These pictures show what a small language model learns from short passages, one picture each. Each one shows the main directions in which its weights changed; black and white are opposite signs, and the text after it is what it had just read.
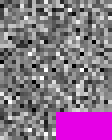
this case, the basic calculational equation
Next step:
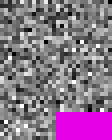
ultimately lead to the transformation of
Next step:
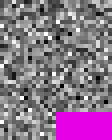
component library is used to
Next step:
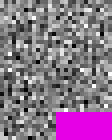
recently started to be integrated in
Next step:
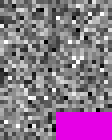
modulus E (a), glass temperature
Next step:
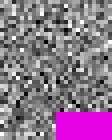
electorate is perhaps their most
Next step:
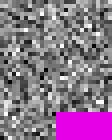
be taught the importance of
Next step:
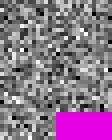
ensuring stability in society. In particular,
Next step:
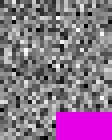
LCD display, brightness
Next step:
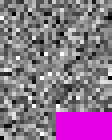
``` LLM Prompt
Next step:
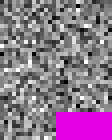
for centuries. Almost every part of
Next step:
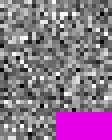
If the message is decrypted
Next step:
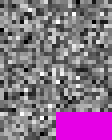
understandings of the design. The modality of
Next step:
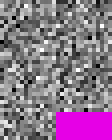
Role-Based Access
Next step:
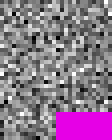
As the Qur'an is proof of
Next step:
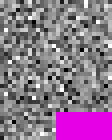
much limited. Millimeter
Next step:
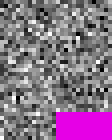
phenomena, their further systematization
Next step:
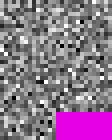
the basis of their knowledge and experience with
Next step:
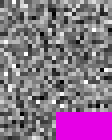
intensity during the gestation period in the
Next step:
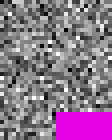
efficient controls and compliance strategies
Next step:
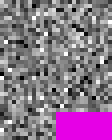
during the motion capture session are
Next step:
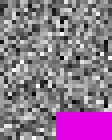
Indian government's Ministry of
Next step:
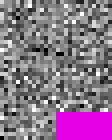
of July, at a spacing of
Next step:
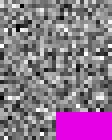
website provides an easier and
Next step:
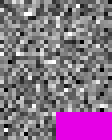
(68.2%). This shows that the
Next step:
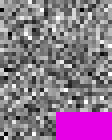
preliminaries We say that a
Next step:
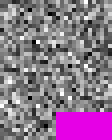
moments (μ_{eff}) of
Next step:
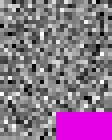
aleophilum* (Di
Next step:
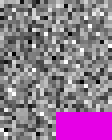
viene mossa alle teorie
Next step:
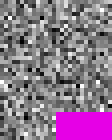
S 2d Piperidino 260
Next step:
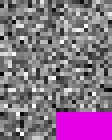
not exist in the current status
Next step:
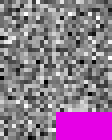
Ethanol(with boric
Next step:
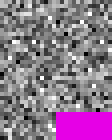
functional abilities in children with CP.
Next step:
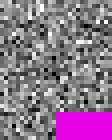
relativity and the theorem of
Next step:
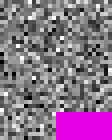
mandatory for persons and process safety.
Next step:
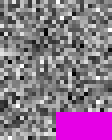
the promotion of critical thinking and
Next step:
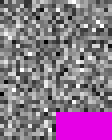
for infrastructure expansion, demand-side
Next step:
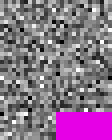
the inter-faith fraternity
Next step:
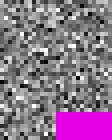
cooling capacity that can be
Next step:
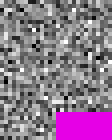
wildlife sanctuaries in
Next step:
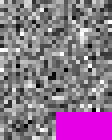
for its great diversity of Andean
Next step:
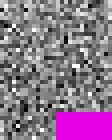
Corporation of India should keep
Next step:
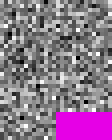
In contrast, research on social behaviour
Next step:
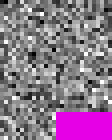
bottle production. In this regard, the
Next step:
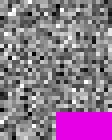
The first is **protected systems** using the
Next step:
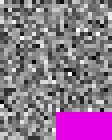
atoms of nitrogen and the
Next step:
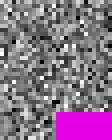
dispose of plastic bags require more
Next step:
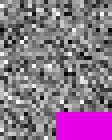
this article will be made available by the
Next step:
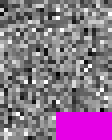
act, the participants, depending on the
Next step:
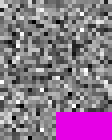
picking up small objects, to more
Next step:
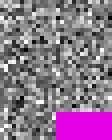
5.4 minutes, respectively.
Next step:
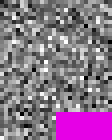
media hadn't significant effects on the
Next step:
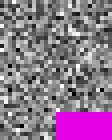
a SBA in order to consider
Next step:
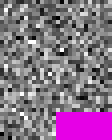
framework for measuring service quality. The five
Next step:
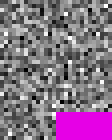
effect** let us assume a block
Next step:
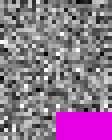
the bidentate carbonate as a
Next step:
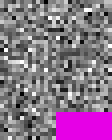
increased catecholamine levels in response
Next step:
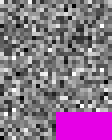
onto the point of the importance of
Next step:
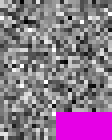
1\right) + \sum_y
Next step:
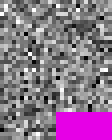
Journal, the Georgia Law
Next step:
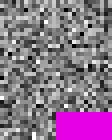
shall help us to know the necessity for
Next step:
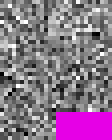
validated empirically based on the
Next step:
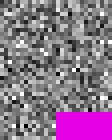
oral practice, - articulation
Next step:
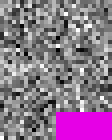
how traditional knowledge is structured,
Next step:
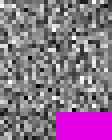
conducting gestures evaluation,”
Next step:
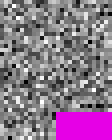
services and collaborative infrastructure. The following report
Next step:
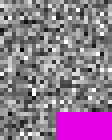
graphs*. Observe that,
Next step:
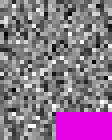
operations) = 1440 (unit
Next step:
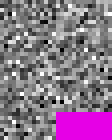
I realised that even in a country like
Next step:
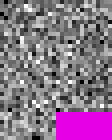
work piece as the jet
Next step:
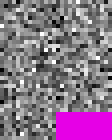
higher acidity than solid texture because
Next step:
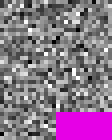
function [19]. Here, secondary structure of
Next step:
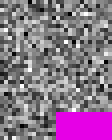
jointly propose an idea per
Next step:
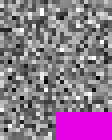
determine the target audience and interested
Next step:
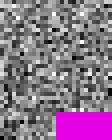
which does not indicate much yet. The
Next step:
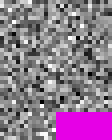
has the ability to attract and retain the
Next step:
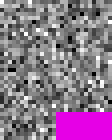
symptoms of menopause need
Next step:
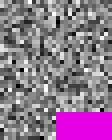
appears generally to think of a person
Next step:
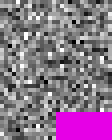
as background electrolyte :
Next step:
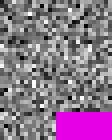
(WHO) Constitution,
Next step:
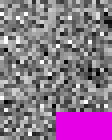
legitimate query, then this
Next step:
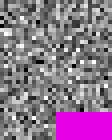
the University of Trento. Her main
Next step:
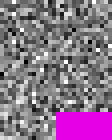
harmony with the results of a research
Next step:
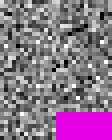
and to compare the findings with similar such
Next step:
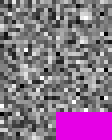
in solving the problem in the long run.
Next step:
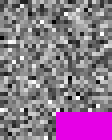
modelos de ecuaciones
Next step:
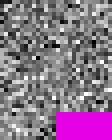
Professor, Department of
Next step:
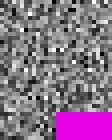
(in base entities of the
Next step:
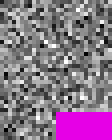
of 3.3% in the similar quarter
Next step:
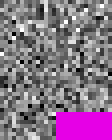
reminder of the four Ps of
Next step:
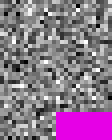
(e.g. petrol), and technology
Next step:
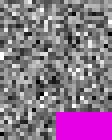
pattern of outbreaks, as the number
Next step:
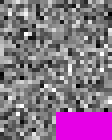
that describes the movement process of moving
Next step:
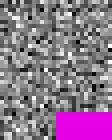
shown in Figure 3. Different values of
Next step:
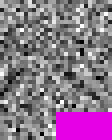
nearest places is performed using
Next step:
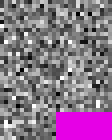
safety. The equivalent MC parameters
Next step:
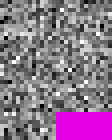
then the lack of public transport.
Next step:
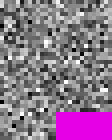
are consolidated and dignified by
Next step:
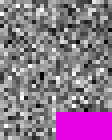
system of the Uzbek language,
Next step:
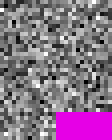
associated with the notion of *explanation
